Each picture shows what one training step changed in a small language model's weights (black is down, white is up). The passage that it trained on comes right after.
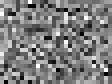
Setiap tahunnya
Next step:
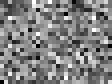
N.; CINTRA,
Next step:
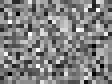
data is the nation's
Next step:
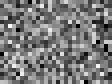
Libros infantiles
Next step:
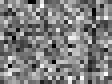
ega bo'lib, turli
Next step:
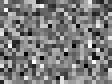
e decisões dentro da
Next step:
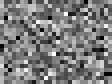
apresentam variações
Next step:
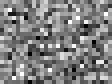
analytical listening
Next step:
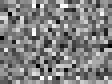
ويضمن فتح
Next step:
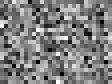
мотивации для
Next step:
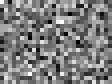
una disparidad entre el
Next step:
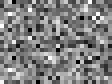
retilínea com
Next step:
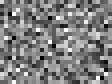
Shuningdek, sifatli
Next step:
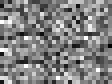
\cos \beta +
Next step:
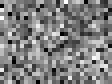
musoboqada 155
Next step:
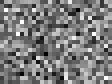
kadın figürlerinin
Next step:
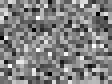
teaching loses its
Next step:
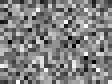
результатами проведеного
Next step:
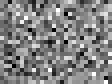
mumtoz adabiyotda
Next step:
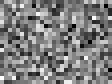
a‘zolarining axloq
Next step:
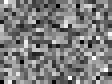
Santos DO A
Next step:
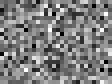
and development through
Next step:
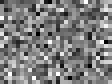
and a conceptual approach.
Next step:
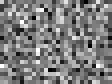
con el mundo. La
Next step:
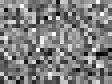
coniuratis, dux
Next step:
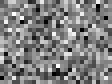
nazoratni amalga oshirish
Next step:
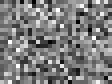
se pueden elaborar
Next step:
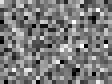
da *Berceuse*
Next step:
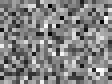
treatment plants,
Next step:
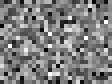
v anotacích,
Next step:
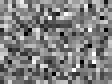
que já ouvira
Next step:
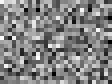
uning ilmiy-tadqiqot
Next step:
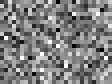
psychological violence is
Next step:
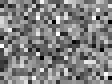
formación a corto,
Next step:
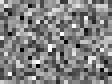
que, esquecer,
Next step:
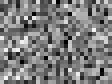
Т.: Шарқ,
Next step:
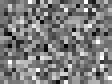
билан характерланади.
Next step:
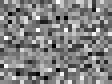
uning intellektual
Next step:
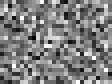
Usmanovich, S.
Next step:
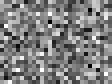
uchun belgilangan joy
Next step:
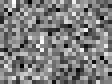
von Diamond Open
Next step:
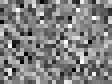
e o concreto e a
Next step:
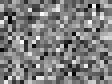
прав обвиняемого на
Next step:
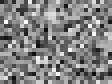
po njihovi
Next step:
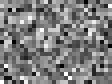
que nunca se ha
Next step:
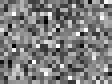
Sachliteratur für
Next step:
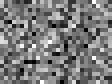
dan sebanyak 11
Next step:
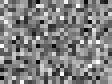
hadis bilgisi
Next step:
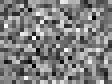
pele, também chamada
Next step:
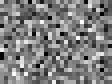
em que as pessoas que
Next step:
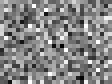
International Journal of Medical Sciences
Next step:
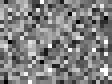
yorituvchi maqolalar
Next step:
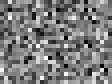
requiere tiempo
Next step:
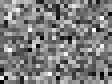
compteurs d'entrées
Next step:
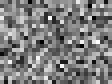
lid Raad voor de
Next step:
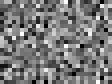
malakaviy havas
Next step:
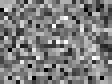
что принцип эволюции
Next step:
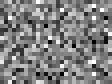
de caso. **Revista
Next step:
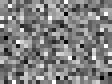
muayyan makondan
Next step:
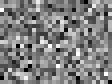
impõe-lhe o
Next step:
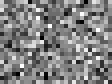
ta'minlaydi. Bu
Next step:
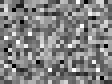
The journal is published
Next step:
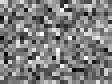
oft auch explizit
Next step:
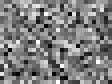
respeitando seus
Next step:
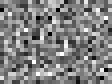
column structure.
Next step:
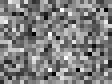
autoridad en su comunicación
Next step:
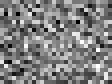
im Labor für empirische
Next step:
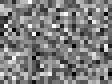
kel" deb so'rash
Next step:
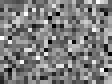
Жук В. М.
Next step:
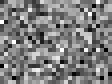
jins bo'yicha olingan
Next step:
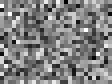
pedagogy of physical
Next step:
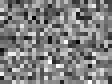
en una importante referencia entre
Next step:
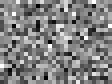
обмена; это —
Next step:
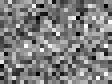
field, to be
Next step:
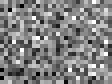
after Abu Ali
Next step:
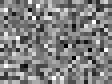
статистика» г.
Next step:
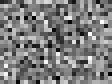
contendo gelo seco
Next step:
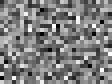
sodir etiladi.
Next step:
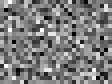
intelectual comunal El
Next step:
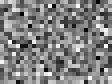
pública en torno a la
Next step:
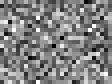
filosofía de la
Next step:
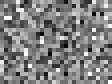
являться причиной развития
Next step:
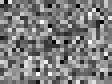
o‘rnida 35%
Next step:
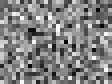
Ta`lim texnologiyalari,
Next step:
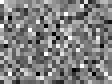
(moot court)
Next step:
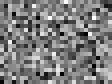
vista visual subjetivo
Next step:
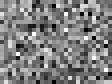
Lorca y Cuesta
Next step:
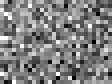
rol o'ynashi
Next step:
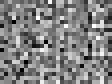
um leque maior de
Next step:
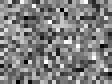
Panasonic adalah
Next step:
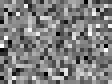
acionam recursos e
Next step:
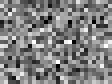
advocaat van
